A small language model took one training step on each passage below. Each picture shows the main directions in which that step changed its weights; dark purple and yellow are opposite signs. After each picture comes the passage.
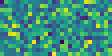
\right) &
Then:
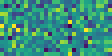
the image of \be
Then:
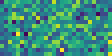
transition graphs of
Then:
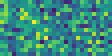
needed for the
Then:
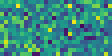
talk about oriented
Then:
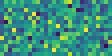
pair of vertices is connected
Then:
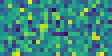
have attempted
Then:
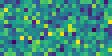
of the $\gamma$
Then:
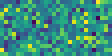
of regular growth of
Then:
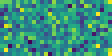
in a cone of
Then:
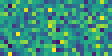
is a) a
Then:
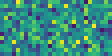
= north east
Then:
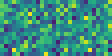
copies of
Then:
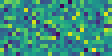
of a contact manifold
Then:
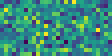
of functions for which the
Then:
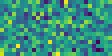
is to find a more
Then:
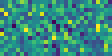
a proof of the main
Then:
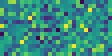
\] endowed with
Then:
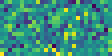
at equilibrium. We
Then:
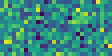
space. By using this
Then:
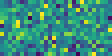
CHD4 and
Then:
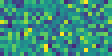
matrix $A$ is
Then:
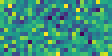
result which we prove in
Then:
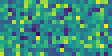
this is precisely what we
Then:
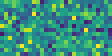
have to extend the
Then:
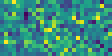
having long-range
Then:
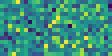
$X$ be the
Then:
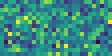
and $k\neq
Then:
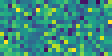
OU process defined by
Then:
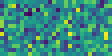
the refined one has
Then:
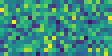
the boundary of a
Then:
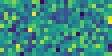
have $B_p
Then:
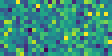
\text{ for all
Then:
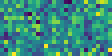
vector field $X$
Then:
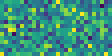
It is well known that
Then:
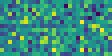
let $J$ be
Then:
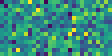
to obtain---at least
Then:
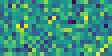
Dedekind function
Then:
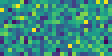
ratio $\mathcal
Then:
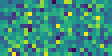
level, cap
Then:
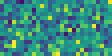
location A20 with
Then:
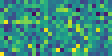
algebra consisting of all
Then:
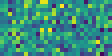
this scale!
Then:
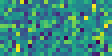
Then $\psi =
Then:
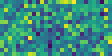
consisting of the chosen
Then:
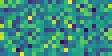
& \Rightarrow
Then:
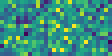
then for $n$
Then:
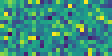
implies the nonlinear term
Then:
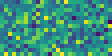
with parameters $a$,
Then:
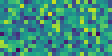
J$ such that
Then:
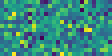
type of methods, the
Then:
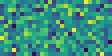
the sublevel sets
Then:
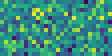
is automatic
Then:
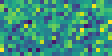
whole sequence without
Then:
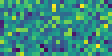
be made using
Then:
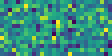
the best approximant
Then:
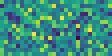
adding an element
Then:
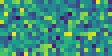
learning model}
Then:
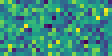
histogram of
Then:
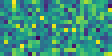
its tangent bundle.
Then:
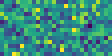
predictive control method
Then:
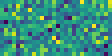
usual convention in the
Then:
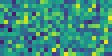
equals $i$,
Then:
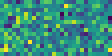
for generic $k$.
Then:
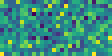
\proof Define
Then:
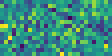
The contracted locus
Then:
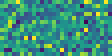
-- satisfying conditions of either
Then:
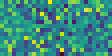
was visiting the
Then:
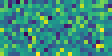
the need to work with
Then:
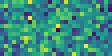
class $\LL'$ in
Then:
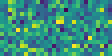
this algebra by \[
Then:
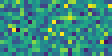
$c \ge
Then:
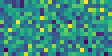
est donné
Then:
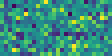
is an old and
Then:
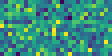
analytic continuation in the
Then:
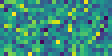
at least half of its
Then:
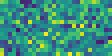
The single transient
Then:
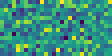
and in any case enough
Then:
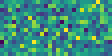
the next pair of
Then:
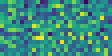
this scheme is a
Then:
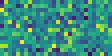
a wave map into
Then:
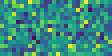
entries and thus its
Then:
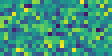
lemma, which was used
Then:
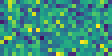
\def \brm
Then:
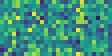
cluster assignments may also
